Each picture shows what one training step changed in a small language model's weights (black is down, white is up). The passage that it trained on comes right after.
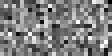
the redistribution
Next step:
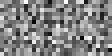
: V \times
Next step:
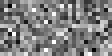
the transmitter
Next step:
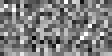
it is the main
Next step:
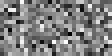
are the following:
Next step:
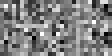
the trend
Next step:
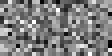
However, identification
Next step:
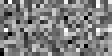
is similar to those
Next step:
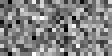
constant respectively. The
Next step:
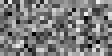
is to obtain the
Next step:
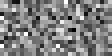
according to specific
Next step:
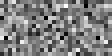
sections showed
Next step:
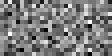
is interpreted
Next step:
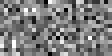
and relax. This
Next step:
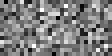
of ${\hat
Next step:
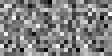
s s \rangle
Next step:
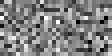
following ways:
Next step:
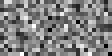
= 0$, as shown
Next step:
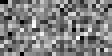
ratio is given
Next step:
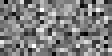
of ${\cal
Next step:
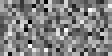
Ethics approval
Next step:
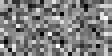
traditional methods like
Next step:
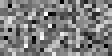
of the built
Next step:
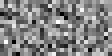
on English
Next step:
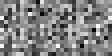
to note that the
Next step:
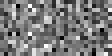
condensate and
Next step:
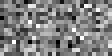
of the Agile
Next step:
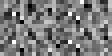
their potential energy changes
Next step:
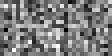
the conclusions
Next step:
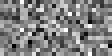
of low duration
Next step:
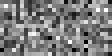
the oscillations
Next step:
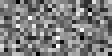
sample, so the information
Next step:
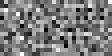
compensatory and
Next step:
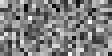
iteration to
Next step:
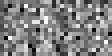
weights obtained from
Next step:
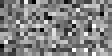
Saito R
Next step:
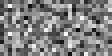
codesign methods
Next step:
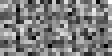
LAB have been
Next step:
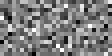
domains that provide
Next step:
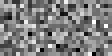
a magnetic field is
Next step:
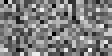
source of learning is
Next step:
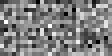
was reported that the
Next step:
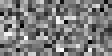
be seen as a
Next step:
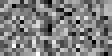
I_C \rangle
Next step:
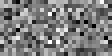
measurement taken by
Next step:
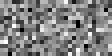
from lower scale to higher
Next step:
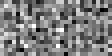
other sources, such
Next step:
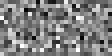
After that,
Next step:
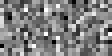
underlying methodology
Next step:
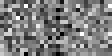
We compute 15 models
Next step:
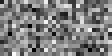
a favorable
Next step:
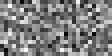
of as "too
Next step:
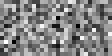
to 70. The
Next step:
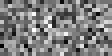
of such fountain
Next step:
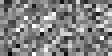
of the giant
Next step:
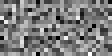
that if the two
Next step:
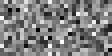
values. Note that
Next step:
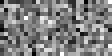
with disabilities
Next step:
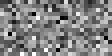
three distinct
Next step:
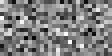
of fever,
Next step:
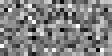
members of the
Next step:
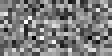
capital of all
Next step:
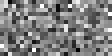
shan fena
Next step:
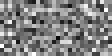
variable B SE
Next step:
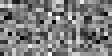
spectra, the
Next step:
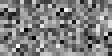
were found in the
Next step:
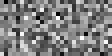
as a source of
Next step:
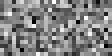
woman – and
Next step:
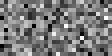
Figure captions}
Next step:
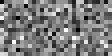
and continued
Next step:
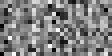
manifold is
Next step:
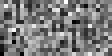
the evolution is
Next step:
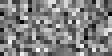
shared with fourth
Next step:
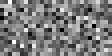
Free energy of
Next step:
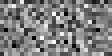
sense of
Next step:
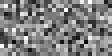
the plasmon
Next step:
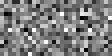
may lead to changes
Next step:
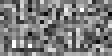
with the qubit
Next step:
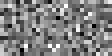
increase in free
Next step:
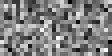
the signal strain
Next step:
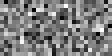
on the back of each
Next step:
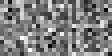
the world.
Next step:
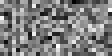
results, which may be
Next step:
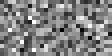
lifetime of
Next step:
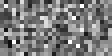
we compute the energy
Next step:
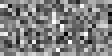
the utmost
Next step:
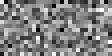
point of slicer
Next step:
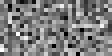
the center of the
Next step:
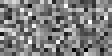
errors. Eq.
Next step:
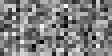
to avoid the
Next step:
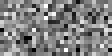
among college
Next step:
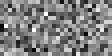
of islet
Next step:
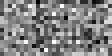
despite the
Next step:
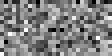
for a discussion of
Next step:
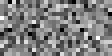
degrees of
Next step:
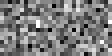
and John
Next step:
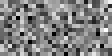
complete tour,
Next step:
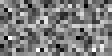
points are obtained from
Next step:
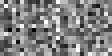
we all know,
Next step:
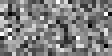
layer. I used
